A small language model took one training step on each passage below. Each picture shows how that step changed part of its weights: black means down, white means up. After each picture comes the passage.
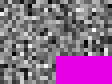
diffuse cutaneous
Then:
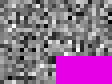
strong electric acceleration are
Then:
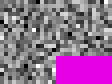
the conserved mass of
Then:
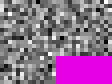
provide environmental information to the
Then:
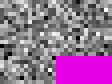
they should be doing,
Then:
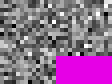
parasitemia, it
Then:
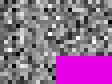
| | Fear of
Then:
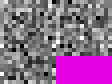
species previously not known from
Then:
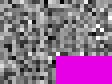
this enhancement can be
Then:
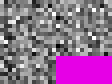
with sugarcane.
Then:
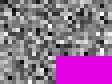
at the base,
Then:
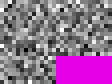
see below the diagram expansion of
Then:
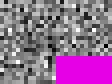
external force pulse)
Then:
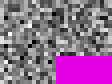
very briefly.
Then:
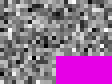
pristine and
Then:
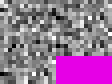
Science and Technology,
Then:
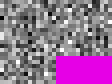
MENA region has
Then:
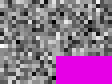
multiple constructs having higher
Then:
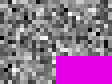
fast and memory
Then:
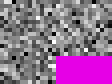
compare our results to the literature
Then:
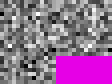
in discovering how
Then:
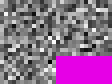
centrifuged at
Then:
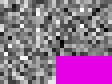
of recent studies on automated
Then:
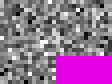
for culturally
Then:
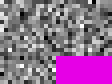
field of tolerance.
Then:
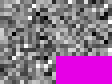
artery was noted
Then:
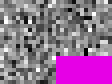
velocity of 5~20
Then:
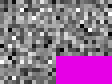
frame/s to be
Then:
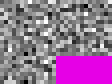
\end{equation} where
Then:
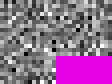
Mean Square
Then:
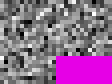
bubble extent.
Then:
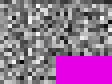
text the terms beyond order
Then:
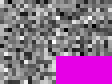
one location to another.
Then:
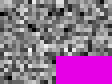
students who pass this examination
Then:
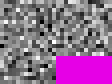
requested to
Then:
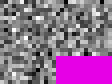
a rich and diverse
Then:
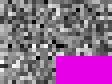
workflow is partly
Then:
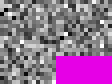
that $i\sim
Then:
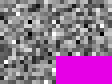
and shrinkage index
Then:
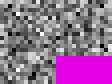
and (b) slide
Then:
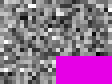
Similarly, the development
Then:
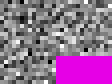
treatment planning and shared
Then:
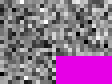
is possible to view different
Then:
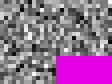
City 1.5L
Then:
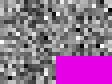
II VALVE
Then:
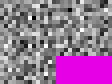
Resource availability
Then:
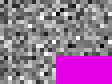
that the risk for thermally
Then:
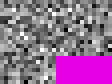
complex conjugate
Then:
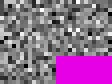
that particular instance), we note
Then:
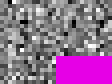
tables in hardware
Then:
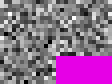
coherent identity.
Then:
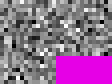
adopts multi-stream
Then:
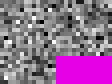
as total annual N
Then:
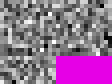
and Bush are both
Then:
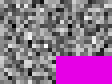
parts of the energy
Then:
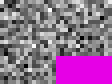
they are associated, we first
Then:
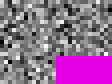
gum base helps
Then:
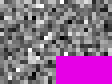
From equation (40)
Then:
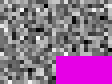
with the impact of changing
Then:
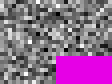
allowed after studying
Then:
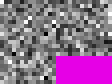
and Thonn.)
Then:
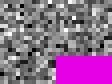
lung lesions are
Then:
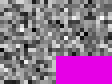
the weight matrix. The third
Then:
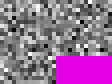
by subtracting the
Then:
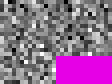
kept. The present
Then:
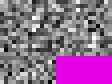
guarantees such
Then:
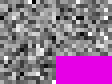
BP and OMP
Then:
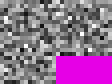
distribution of this sample. The
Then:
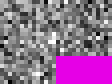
the latter, in addition
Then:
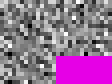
3.2. Results
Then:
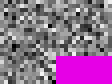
and the toxicological
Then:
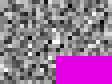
the users of the system so
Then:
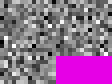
Excess protons and
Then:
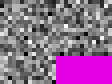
letter we explore the
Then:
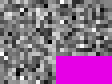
for the networked society
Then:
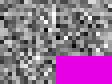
the Airebo,
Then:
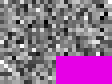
soil is a vital
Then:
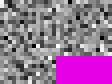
first line here is the
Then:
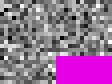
that $\sigma_{\Delta
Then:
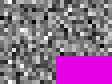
states are supported. Note
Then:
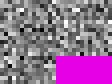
to suppress the interactions between
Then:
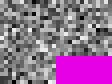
most $4 \times
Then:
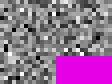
to reproduce the accelerated
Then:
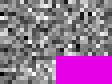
grid, we obtain the
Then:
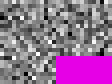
the floors of a
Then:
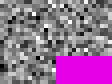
animals per group was
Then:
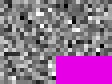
symptoms. In a
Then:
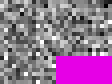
and the computation for these
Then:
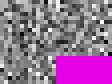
the abundance in
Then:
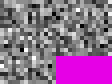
to have been generated by
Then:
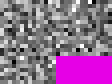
the first part of this paper
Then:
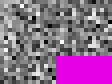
The details of the results will
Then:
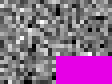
(this is obvious
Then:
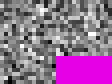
improved Buminal by
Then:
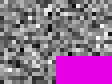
results demonstrated that all the dimensions
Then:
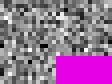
$\eta$ uncertainties for
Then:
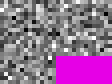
reduces mortality among
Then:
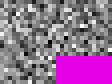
is the cosmological
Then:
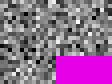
both maps are from the
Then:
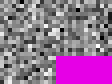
advance which shares
